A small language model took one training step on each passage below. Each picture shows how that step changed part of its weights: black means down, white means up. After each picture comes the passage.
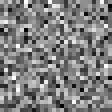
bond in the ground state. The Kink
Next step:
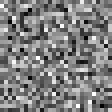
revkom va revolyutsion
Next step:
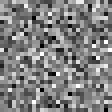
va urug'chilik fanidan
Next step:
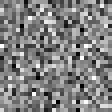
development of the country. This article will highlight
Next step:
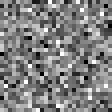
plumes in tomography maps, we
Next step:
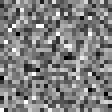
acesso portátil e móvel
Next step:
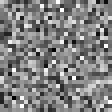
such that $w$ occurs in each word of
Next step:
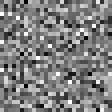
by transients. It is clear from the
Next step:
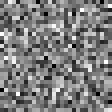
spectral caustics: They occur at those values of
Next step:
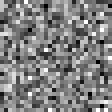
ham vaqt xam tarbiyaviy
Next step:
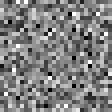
created by Wolfgang
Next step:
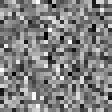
proof by induction, let's consider the
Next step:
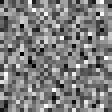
surface roughness squared $\sigma^2$
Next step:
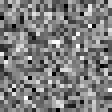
(Bizkaia)- SPAIN
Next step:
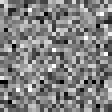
even flips sign for $k_T
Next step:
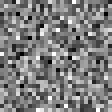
very interesting features in a number of situations
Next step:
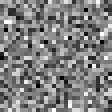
of a holographically dual state of
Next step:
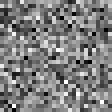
aloqalari kuchayib
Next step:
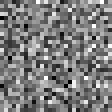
Bundan tashqari, 2025 -
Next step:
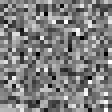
Осиё мамлакатлари
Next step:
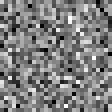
MATLAB provides a few toolboxes
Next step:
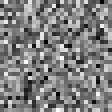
$t_3$, and finally one more
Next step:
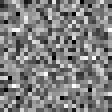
фахівців комп'ютерних
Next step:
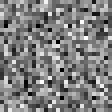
no mercado energético ainda
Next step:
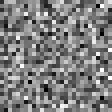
berupaya untuk menemukan
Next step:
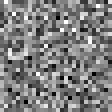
aula. De acordo com os
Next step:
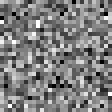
especiais, tenham seu crescimento
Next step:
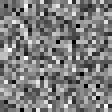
the dynamic interaction of the players from hand to
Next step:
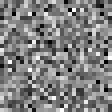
disk, enabling short recycling
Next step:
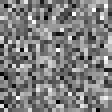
сезиларли даражада
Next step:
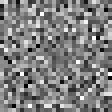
as the {\em analysis} state. Here,
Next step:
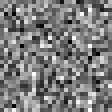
yo'lga qo'yishga asos
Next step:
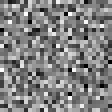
Note that the degree of every vertex in
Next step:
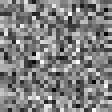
platform response and rotor performance under diverse
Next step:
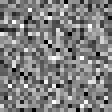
the execution of the local solve
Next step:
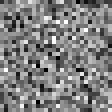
adaptado y temprano en
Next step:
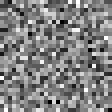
\end{equation} which we consider in this
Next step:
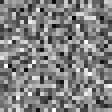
$N = 5000$ particles were carried
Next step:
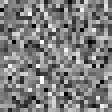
coordinates by means of (\ref{transf})
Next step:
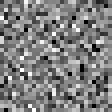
variable whose distribution depends on this randomness.
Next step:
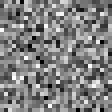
homeomorphic to the boundary of the
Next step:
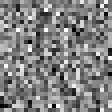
herzlich wenig, da
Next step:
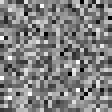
symmetric distributions. Suppose that a random variable
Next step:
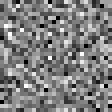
devorlari bo'ylab rostlab
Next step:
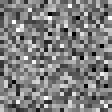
the covariance matrix of the explanatory variables
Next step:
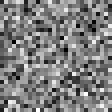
and their multiplicities. The experiments that we
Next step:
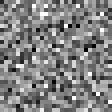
diketemukan pada: -
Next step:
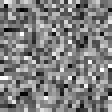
Full Cost with/without BP
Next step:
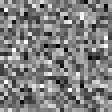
Д. М. Козаченко,
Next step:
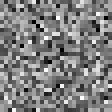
um dos pilares do Estado
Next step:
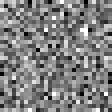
the following evolution equation \begin{equation}
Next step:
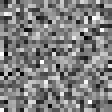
rua. — Então, ainda
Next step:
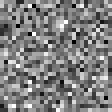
7-mm offset from the stored beam
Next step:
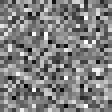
phrases. The signal processing and classification
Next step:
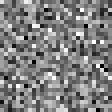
following inequality\footnote{ This inequality was derived from
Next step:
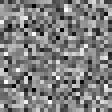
en que debe ser abordado cada
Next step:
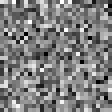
for the \emph{weak substructure}
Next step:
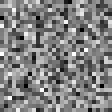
Fernández de Cordoua,
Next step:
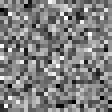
продукции в виртуальном
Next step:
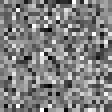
the strength of the metal and \hi\
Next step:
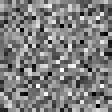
= 2, 3, \dots$ be quantities
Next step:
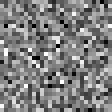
of the wing peaks of the
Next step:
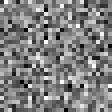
as shown in Fig.\ref{action}.
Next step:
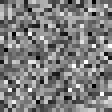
of the computational domain (top), showing the
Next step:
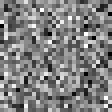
entender racionalmente algo como
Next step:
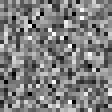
spin in Fe cannot couple to the
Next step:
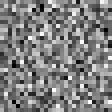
S$ of $Z_\lambda$ and let
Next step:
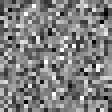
clustering due to fiber collisions and
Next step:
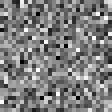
that the bulk boundary $Q$ is
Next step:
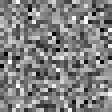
konsumentów wobec
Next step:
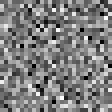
of weakly continuous functions $I\to
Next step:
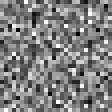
{Tomono}, {Turner},
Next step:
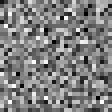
shown above that the developed DNNPs provide
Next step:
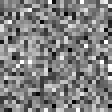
Based on these premises, we thus
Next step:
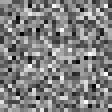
3 during the MC intervals (marked
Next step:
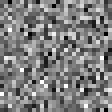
momentum $L$ and spin $S$ that
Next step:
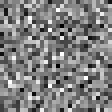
the nodes (\ref{xk}). Such
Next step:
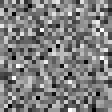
characteristics. Although these platforms can provide
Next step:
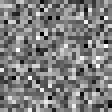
imkoniga ega bo‘ldi.
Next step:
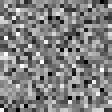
\partial^s \Pi_1 \cap
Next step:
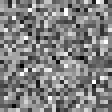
p$, $\operatorname{rank}(\Gamma'
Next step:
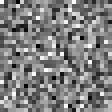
nécessaire, réversible ou
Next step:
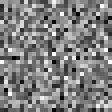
the Dynkin's formula to solve the
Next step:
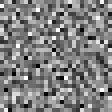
лояльності цільової
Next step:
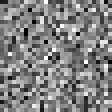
$G$, there exists a pattern group $P
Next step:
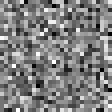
Increasing $J$ if necessary, we
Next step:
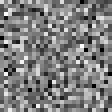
alohida qo'llanilib,
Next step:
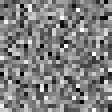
examples will exhibit two methods that can be used to
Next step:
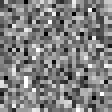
the continuum processes incorporated in {\sc
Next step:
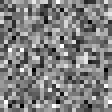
sonra yeniden kaynak
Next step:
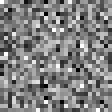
the nodes in level $d$ are
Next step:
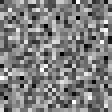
stars, we can expect that Pop III
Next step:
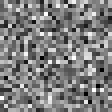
keldi. Tuproqlar
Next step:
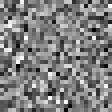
for constraining of the power-law model.
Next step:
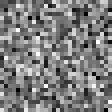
antica (in questo caso forse di
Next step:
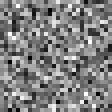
aan de oorzaak in een
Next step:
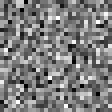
a forthcoming communication. \bigskip
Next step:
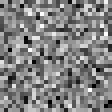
is reminiscent of the so-called
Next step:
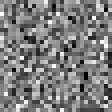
scheme is the relative dimension over $S$; in
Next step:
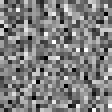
su formación, sus teorías e
